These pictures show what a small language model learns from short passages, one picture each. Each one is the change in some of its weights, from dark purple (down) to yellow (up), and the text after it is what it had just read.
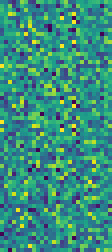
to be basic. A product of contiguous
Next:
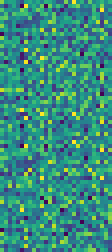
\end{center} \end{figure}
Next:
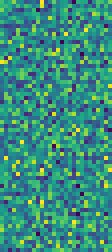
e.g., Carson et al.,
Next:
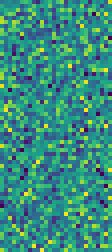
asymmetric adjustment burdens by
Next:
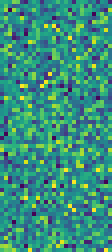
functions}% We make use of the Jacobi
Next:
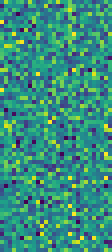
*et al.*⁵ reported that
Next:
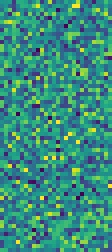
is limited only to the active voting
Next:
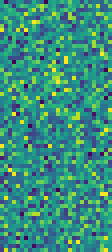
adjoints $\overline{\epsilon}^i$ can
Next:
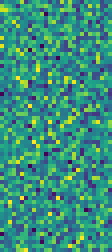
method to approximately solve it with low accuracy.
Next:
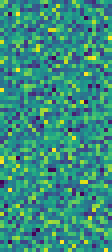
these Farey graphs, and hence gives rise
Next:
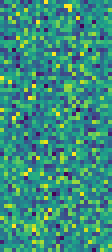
The compatibility with monoidal structure is already
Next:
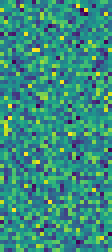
$\theta_{R}$ is unique. Now, suppose
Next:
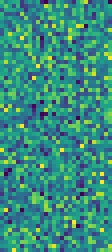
300 nm) the refractive index of
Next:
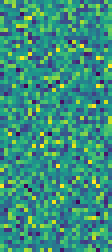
then we have $R(z)_j<
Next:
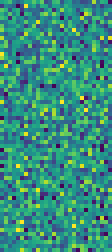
\end{equation} \item[(2)] the
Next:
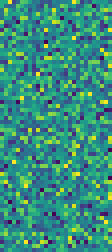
F^\pi_\alpha(v), \quad v
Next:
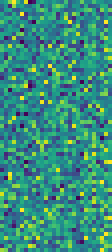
Shoot regeneration Number of days
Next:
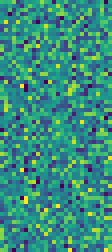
has a risk of losing the significance of
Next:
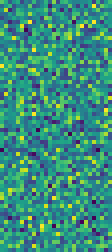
to be taken even in the absence of the
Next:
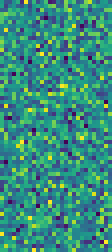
at the 8th International Congress on
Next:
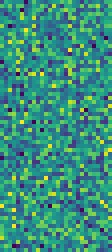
stress the "intrinsic relationship" among the
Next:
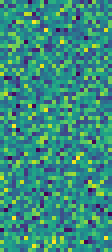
${D}'$ is called the dual connection
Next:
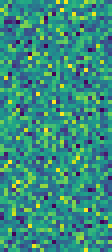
A 35–100 KHz transducer
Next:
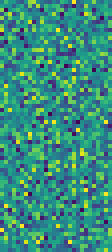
such as distribution function, survival function,
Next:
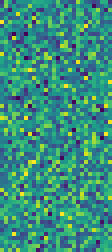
Equality & \\ SetPartitioning
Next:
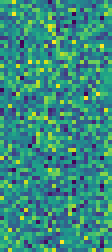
and theorems. For instance, by a version of
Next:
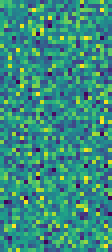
\geq 2\,x^2$, it follows that
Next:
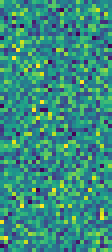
a resident point out the coal
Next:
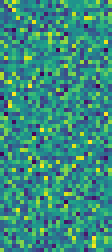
source data. The registry reports only
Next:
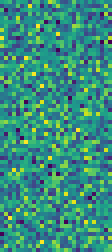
synchronous or asynchronous
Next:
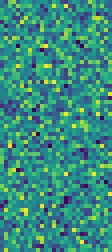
> 0.6 Minor deviation
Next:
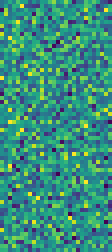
as we sieve the block, for
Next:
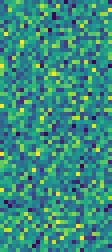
be occasionally necessary to violate condition
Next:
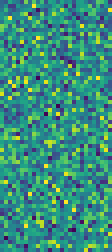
= {Garkusha, Grigory
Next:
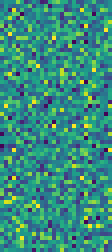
section we show that on the unitary line
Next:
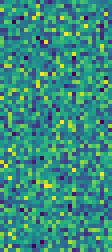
3mm \begin{rem}{\rm For
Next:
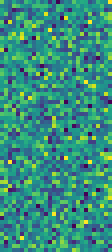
1990), and value predispositions
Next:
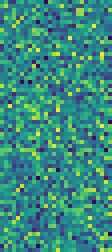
Khalid N. Risk Factors
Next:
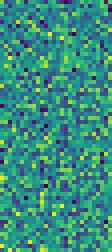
a vertex $a\in V(G)$, let
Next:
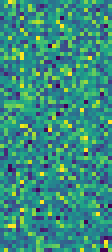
Since $\lambda =\lambda _1+\lambda
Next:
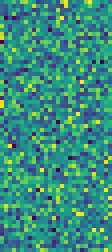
task without the need for retraining, thus
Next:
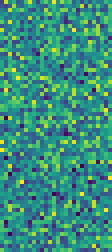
main power room (NLOS). The
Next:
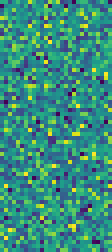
than one. Set $\mc{Q} =
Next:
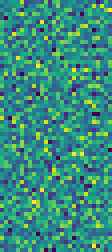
weighted colimits. These free completions exist
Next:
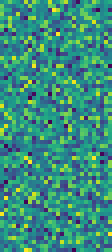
molding, and the products are used to
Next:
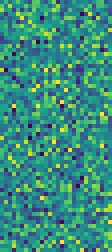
existence of a taut foliation with
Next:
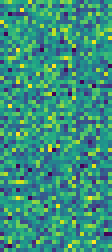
results showed that there was significant difference on all the
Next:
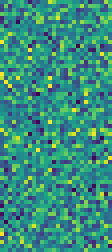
paper, we give a general method for finding
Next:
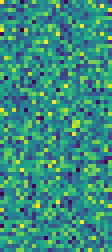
user devices through the effective implementation of advanced
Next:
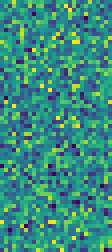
given by producer is 100: 23 of
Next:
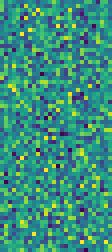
called a BCI-algebra if it satisfies the
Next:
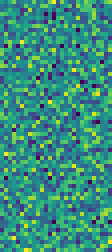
values, and perceptions that are accessible
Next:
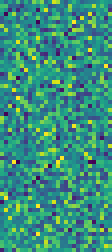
Uzbekistan State University of
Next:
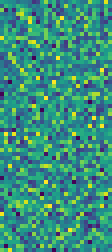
to assess the locking free nature of the proposed
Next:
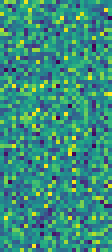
have three (source) vertices on its outer
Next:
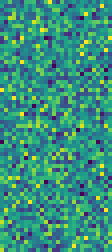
$u=0$ ceases to be the
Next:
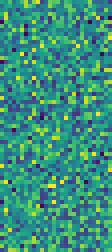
of the $k$-flat intersection process
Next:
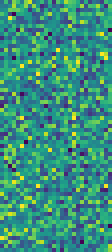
speaking in order to be better and
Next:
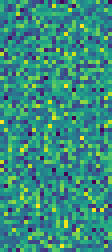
Postdoc & PhD in Applied
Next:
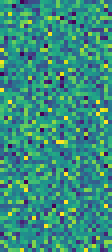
edge-cut $\partial (X_e)$
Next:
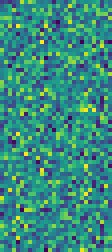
Narrow beam attenuation coefficient To obtain
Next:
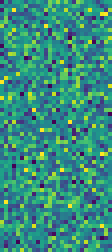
physical responses in the form of writhing.
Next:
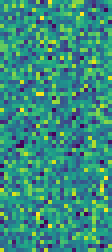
Method based on EM algorithm. The focus of
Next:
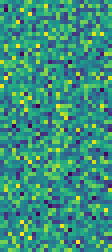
systems installed in the analysed
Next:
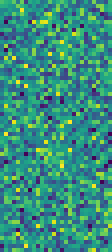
that minimizes the expected cost conditioned on a context
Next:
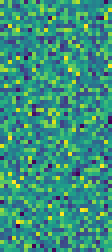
considered (call it Model $I$), let
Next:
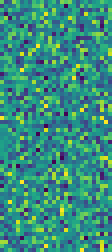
\\ \vdots & \vdots &
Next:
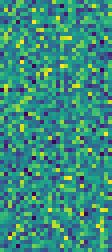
ANTLR-based parsing approach,
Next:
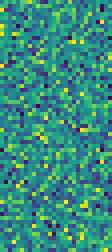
\item If $\widehat A$ denotes the completion
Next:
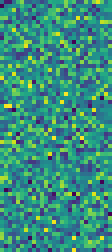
applications. The proposed two-stage operational
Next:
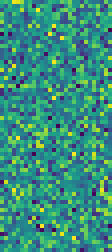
- 422: Validation Error
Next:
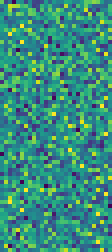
where } \forall m, y^m \not
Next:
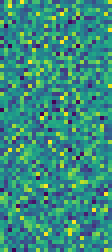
and contains a brief discussion of key
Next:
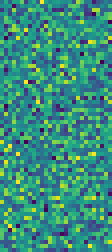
relative reverse transcription polymerase chain
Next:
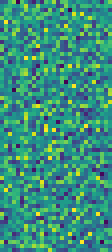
is a growing environmental challenge. This study
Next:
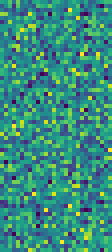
order reduction purposes (approximating the
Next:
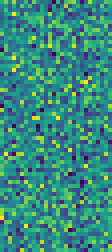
loss. Introduction Polymer films had
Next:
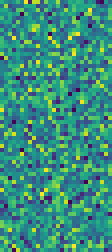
dictates which way the fold
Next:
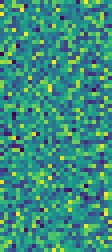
including tools and services developed within the project,
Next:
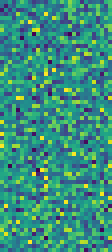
the restriction of $\preceq^*$ to
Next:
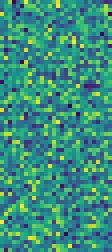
true or not still in today's life,
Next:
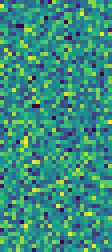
is an isometric embedding for the uniform norm,
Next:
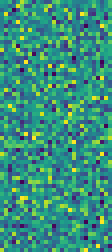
step). \begin{figure}[t!]
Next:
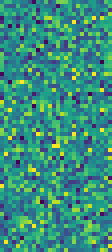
politicians, decision makers,
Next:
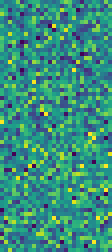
set of the pair $(A,B)$. There exists
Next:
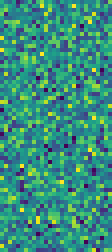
the non-linear and coupled model presented in
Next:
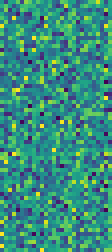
the intersection of diaspora studies and
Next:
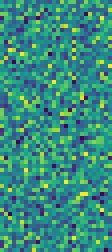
has been a research challenge. However, there are
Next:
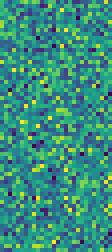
$p : X \to A$ be a
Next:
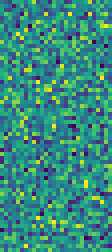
fails. \section{Domination between
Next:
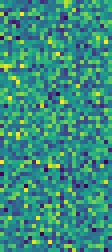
results with the title development of LKPD
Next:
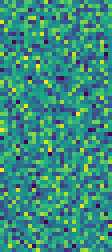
an average teacher informs; a good teacher
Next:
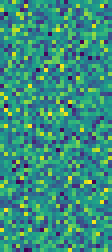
they are intuitively useful for automatic
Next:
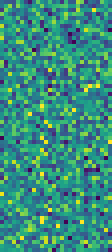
integrating technology education, strengthening teacher
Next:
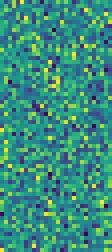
such as: system bottlenecks,
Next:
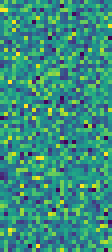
z with a property that $x \leq z
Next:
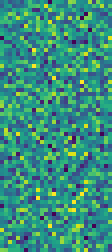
technique. The researchers in [7] used
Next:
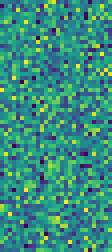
$m$-submanifolds. They have minimal
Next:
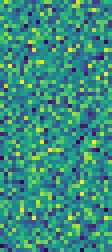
interpersonal processes are more akin to
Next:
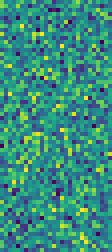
The NTM is created in four
